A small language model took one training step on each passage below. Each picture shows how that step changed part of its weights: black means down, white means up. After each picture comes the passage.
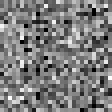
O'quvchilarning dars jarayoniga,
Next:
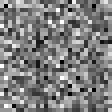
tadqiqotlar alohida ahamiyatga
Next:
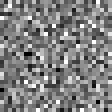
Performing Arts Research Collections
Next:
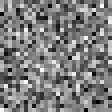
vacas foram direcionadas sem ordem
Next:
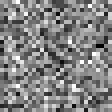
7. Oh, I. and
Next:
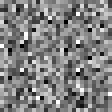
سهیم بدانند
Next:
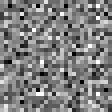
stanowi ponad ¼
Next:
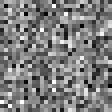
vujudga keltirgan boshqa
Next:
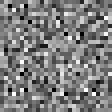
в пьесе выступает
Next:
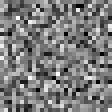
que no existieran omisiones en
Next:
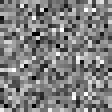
va raqqosalar Xitoy
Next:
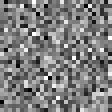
las ciudades colombianas El
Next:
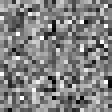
энг кенг тарқалган
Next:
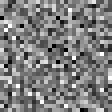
Ces réformes s'appuient
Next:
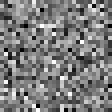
entre Europa y América
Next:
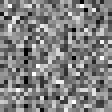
estrutura de um estudo mais
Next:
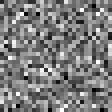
Canais de programação de
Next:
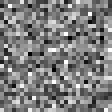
boshlab berdi. Shundan
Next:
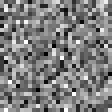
idoneidad de la propuesta
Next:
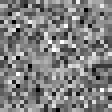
ideia de virtualidade e
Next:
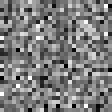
Разумов А.И.
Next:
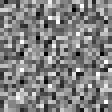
بطريقة مرنة
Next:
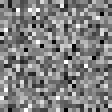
verminose em ovinos em
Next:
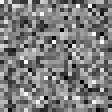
contraceptive use in women
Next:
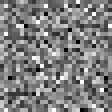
platforms 6 Maritime
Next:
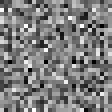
consulta. Superado el
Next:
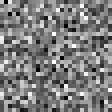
um para quem e um motivo para a
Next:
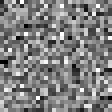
terdorong untuk mengikuti
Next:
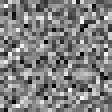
(средняя школа); 2
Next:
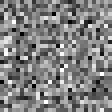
профессор, Қариши
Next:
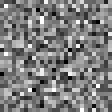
A obra de Reidy no
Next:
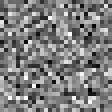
вскрытия их дном
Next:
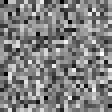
randomização; Nível IV
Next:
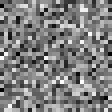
y TFM. Genealogía
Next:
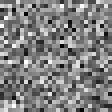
Número de palavras-chave
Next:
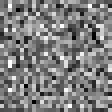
los ejércitos cruzados
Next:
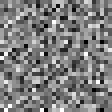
producto en sustitución de enzimas
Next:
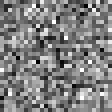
ganhos qualitativos,
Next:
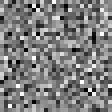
aportan cambios positivos y generan
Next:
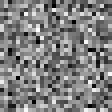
ko'ra, Shvetsiya,
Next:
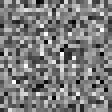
hablante. Ya hemos
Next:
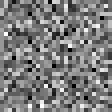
American Society of
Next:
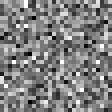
kerakli dori-darmonlarni
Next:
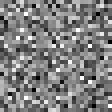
ma'lum bir haroratda uning
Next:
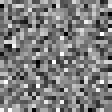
REV voor de jaren
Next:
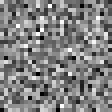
linguistics are explained
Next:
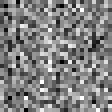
tendo decretado calamidade
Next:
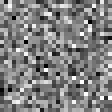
online teaching: A narrative
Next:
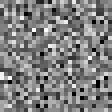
como Plano Piloto, o
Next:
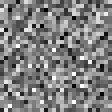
Dostoiévski os
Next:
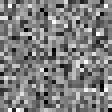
prólogo, selecionava os
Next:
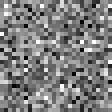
interdisciplinar no tratamento de
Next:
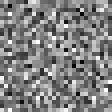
кодексида медиатив
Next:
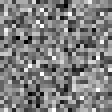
1994; Karlen y Stott
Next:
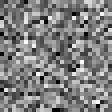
- устойчивость к
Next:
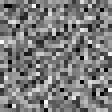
w jaki sposób
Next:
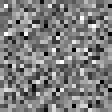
А.И. Смольняков
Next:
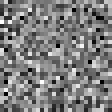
etilo Frutal ** 0 0 0
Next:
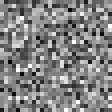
ce este valoros și actual acest
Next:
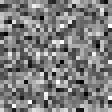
Toshkent tibbiyot akademiyasi
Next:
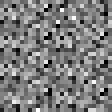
I M S H U N O S L I
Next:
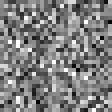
физиологической активности. В
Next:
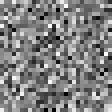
belgilar ichidan tanlashadi.
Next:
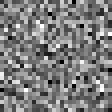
noch irgendwelche
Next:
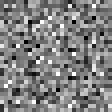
реализации профессиональной деятельности
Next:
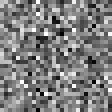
bo'lgan terminlarni tadqiq qilishga
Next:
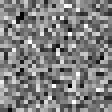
kerak – foydalanuvchi termini ichki
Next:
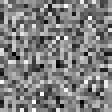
anglash, mashq qilish, va
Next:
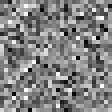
individuo elabora psíquicamente
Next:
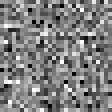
correspondendo a 80% das
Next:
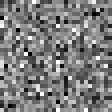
qilsam she’r ishqida
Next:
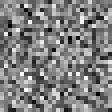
помощи игровых
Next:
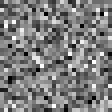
Çağ - İslâm
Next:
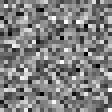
A. X. Аналитическое
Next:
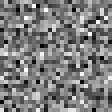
медицины для улучшения
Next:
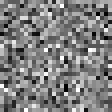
el acceso está limitado a personas
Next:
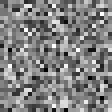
discussões no grupo, o qual
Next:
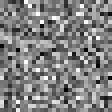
Theorie, Praxis,
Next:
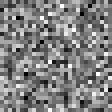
ma'naviyatni rivojlantirish asosiy
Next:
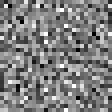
relation entre les problèmes
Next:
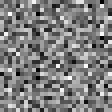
so'z birikmalarini,
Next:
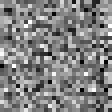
desafio de harmonizar o
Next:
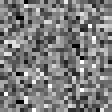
učebných materiálov
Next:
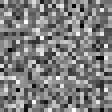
korrupsiyaning oldini
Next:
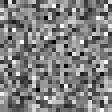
delle esigenze di formazione
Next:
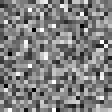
sight of her husband
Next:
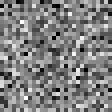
ishlashi zarur. Ichki
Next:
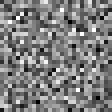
zender opvangen. Uit
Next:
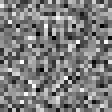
zonas de incerteza
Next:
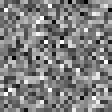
Trennlinie zwischen den
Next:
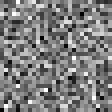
di Gaetano, B.,
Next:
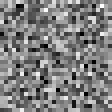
- تعرف التقدم
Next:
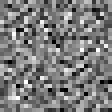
изданном в 1967 году в
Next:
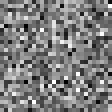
vujudga keltiruvchi barcha
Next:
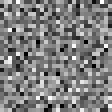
capacidad y la autonomía. Nociones
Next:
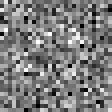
O'yin va birovga
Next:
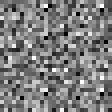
kg LPG gas in
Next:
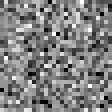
yetarli resurslarga ega. 13
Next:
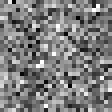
in het kader van haar
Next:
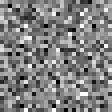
miedo a la muerte y el
